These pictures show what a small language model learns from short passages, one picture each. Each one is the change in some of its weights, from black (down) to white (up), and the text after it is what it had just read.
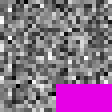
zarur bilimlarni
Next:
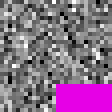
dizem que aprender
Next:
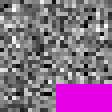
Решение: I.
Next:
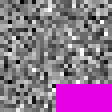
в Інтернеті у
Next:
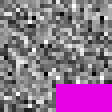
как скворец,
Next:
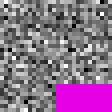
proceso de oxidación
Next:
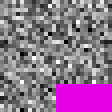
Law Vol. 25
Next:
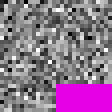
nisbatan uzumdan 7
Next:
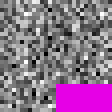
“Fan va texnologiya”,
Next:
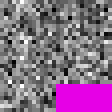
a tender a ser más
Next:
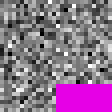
tipo de prótese tem
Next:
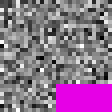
Selain itu,
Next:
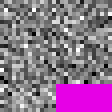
Date of publication:
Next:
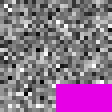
rivojlantirish konsepsiyasi
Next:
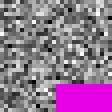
нагальним через
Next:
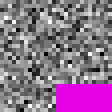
ayniqsa temuriylar
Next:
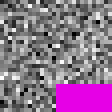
so‘zlar leksik
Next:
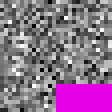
pero son lo suficientemente
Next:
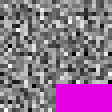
Н., & Якушина,
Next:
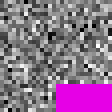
aytganda, robotlar
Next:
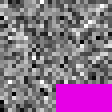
serian de la tarde las
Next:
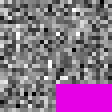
e consciente do amor como
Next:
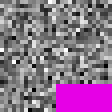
grande impacto nas
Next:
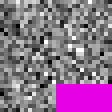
сайт НБУ, на
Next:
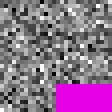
el área vulvar.
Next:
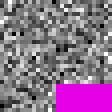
boshqa yozuvlarni
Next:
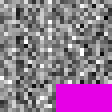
а акомпанемент
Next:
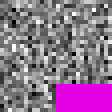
Максименко, В.
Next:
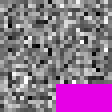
зернобобові чи
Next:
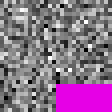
menor a 0.05, con un
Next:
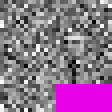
foizga qiyosiy
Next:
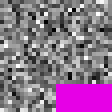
acerca da humanização
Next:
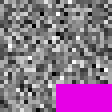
narration et enfin la
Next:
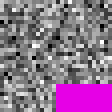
pessoas analisou a
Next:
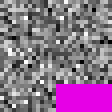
of learning linear
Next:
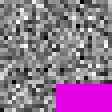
Ketika karyawan
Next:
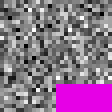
sebagian besar peserta
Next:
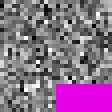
um trânsito, uma
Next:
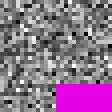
seu conhecimento das
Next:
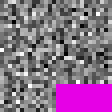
Qosim Babur bilan
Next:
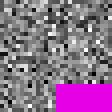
mu, dünyaya
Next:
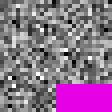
go'ng solinsa,
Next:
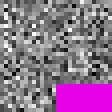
na začetku. Z
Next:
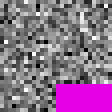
also made notable
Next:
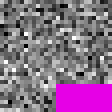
que muchas veces ni
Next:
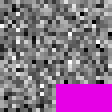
traz proteção divina
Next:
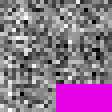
indican que población
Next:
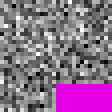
o'z huquqlarini
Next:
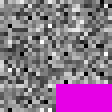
de concessão de residência em
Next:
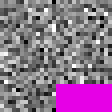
може активуватись
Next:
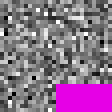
Art. 328 of the
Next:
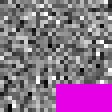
planuri de activitate
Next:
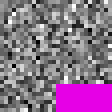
enhancing operational
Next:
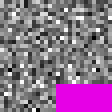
Audit - α :
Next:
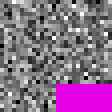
over en weer bij de
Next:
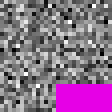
de los casos personas
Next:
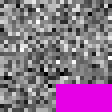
development of speech in
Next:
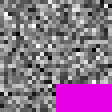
de los siniestros
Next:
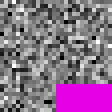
elemento integrador,
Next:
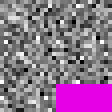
это результат
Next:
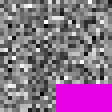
o'quv yurtlariga
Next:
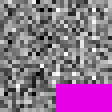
o‘z manfaati bilan
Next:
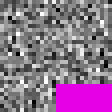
парного, проєктного
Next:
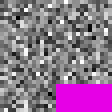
тематичних чи
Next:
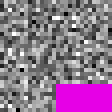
emas. Shuning uchun
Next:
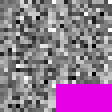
робіт, адже на
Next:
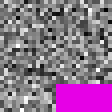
Pada Perawat Rumah
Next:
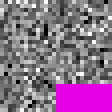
M. und W. Stamm in
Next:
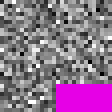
crônico e a
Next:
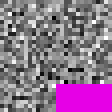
estruturais? As
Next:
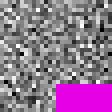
правовых актов.
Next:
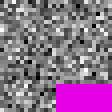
etish bo'yicha amaliy
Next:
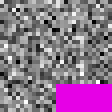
buyumlardan keng
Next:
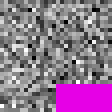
және дербес
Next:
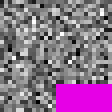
siklus II, yakni
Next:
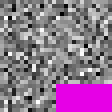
має вирішальне
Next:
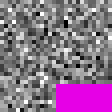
de la planification du projet
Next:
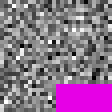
Book IV. -
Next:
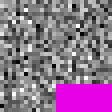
در افزایش
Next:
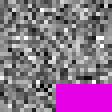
% des bacheliers
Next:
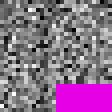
von IKT in Programmen
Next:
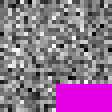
bo'lsa, replika
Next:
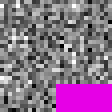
the Labor Force,
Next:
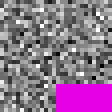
Drugi eksperiment so
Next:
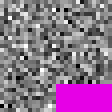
Kirk foi citado
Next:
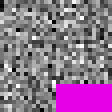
N.V. Lishayniki
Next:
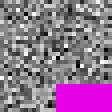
загальний настрій
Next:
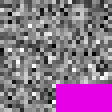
motora, interação social e
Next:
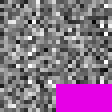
representam desafios
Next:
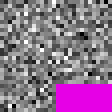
tizimga ag‘darish va
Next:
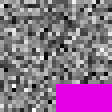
4 horas, mientras que
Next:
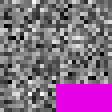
mengatur dan menertibkan
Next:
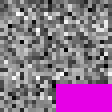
“куч йиғиб
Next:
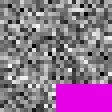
trabajos investigativos.
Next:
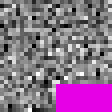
Федерация) 46
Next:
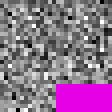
дошкольного образования»
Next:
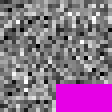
билан боғлиқ
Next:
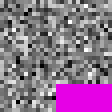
efectuate pe diferite
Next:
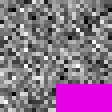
su complementariedad y
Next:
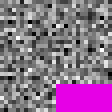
que contivesse menção ao
